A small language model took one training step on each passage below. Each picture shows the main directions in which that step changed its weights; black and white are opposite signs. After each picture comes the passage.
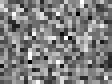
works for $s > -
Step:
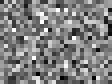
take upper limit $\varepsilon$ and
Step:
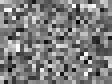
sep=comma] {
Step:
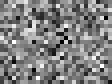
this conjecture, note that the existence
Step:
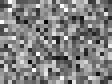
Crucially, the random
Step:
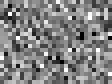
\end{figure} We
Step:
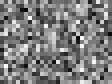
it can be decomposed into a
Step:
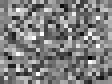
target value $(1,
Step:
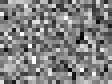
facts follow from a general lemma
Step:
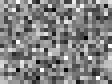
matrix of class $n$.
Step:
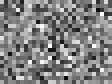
the shift from sparse
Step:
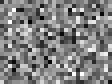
presheaves on a small
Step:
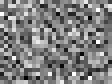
and other parameters. \item
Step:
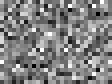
for $\delta >0$, let
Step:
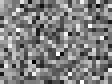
D,\\ &\nabla\cdot
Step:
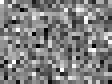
\lim_{\varepsilon \to
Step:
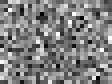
theory of binary forms,
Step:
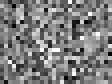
any pairwise distinct locations
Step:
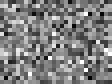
isoperimetric inequalities to
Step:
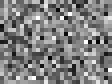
and is adjacent to two
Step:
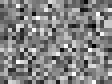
main result} First of all,
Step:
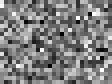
The first projection $p:\tilde
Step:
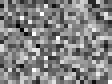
elliptic operators and systems on ${\bf
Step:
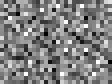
and harmonic away from certain
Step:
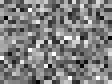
state the proposition that provides an
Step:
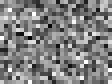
\begin{multline*} %
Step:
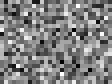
is to identify the null
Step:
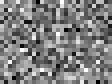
with $0 \le \psi
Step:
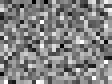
such a challenge,
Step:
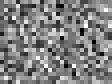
of $s$ in the
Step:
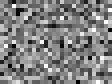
that the following equality holds:
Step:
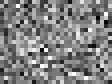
the unique solution of the system
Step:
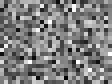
with filtrant
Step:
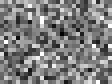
be the delta series given by
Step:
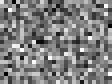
must have $p=1$.
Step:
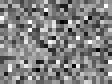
directly minimize it, while they
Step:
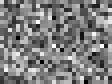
functor \id\ preserves the
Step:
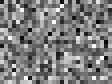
do not have a corresponding result for
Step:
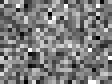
In the current section,
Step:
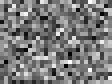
since $\Psi\geq 0$
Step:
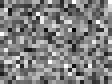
exists $C>0$ such
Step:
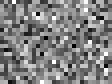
second fundamental form, and the normal
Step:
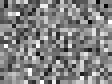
admits a local minimum at }
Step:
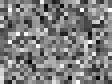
$\gamma_{ij}$ is an
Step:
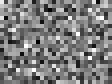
$\varepsilon^{2}$, taking into
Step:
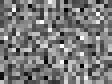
operators is easily checked. The
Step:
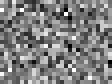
\end{eqnarray*} where
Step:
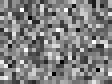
\right\rangle )\right)
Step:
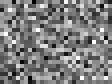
will first prove the following result.
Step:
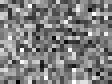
= \mathcal{H}\langle
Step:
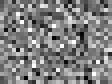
impulse response
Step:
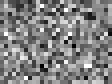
numerous applications, for
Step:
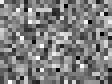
a simplex that also lies
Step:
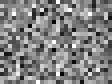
(Proposition~2.6 in
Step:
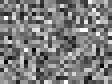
to the submotive of
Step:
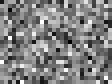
us define a function $h:
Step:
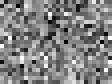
In the special case where the
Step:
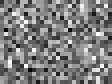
it is enough for the first
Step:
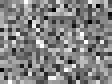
extend this result to less smooth
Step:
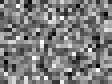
the problem under the current solution
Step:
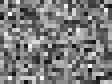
\item Global minimum at
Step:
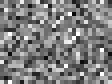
be called a continuous or an
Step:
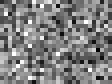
are variational or divergence
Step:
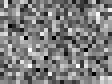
sets is also satisfied. Thus we
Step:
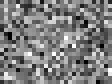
is unstable in the sense of
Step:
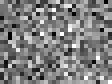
different standard DG fields. One field
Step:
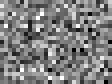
whenever possible, the
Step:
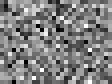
is important to remark that the structure
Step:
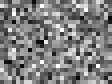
was the appearance of
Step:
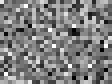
some}\ j\}$. In the latter
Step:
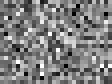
an upper bound for the function
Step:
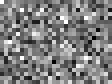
\le x \right] =
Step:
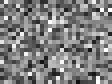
that at the boundary the construction of
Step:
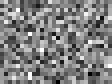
g(\nu), \Delta
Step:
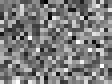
what conditions the zeros a Hamiltonian vector
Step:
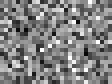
form\'e par des
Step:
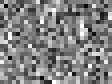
a vertex $v$, denote
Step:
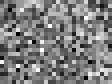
\begin{aligned} &
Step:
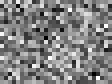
set the relevant set of
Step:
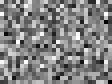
the other terms can be considered
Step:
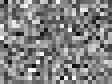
are several difficulties to overcome
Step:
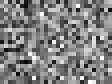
contain single integration in the
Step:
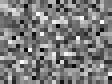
does not yield any explicit
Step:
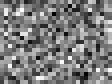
fixed interconnection topology as time
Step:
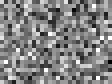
the first components of the transform
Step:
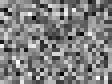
$\Theta$, *with minimum
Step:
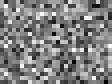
F \longrightarrow G \longrightarrow
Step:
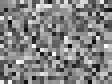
constant Eshelby tensor
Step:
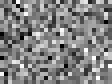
the corner point corresponds to the
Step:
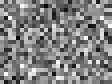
1$ and $b \in
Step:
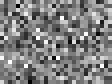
it is clear from the context
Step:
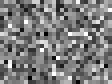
$vy$ is an arbitrary
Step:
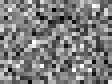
that \begin{align*}
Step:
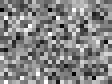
deterministic fluid models,
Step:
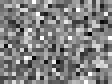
for conversion of DDEs
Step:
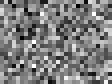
absolutely invariant probability measure, its
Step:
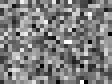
perpendicular each other and
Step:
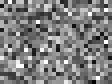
largest letter that occurs
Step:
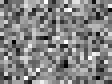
order to reach the crossing
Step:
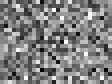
map \begin{equation*}
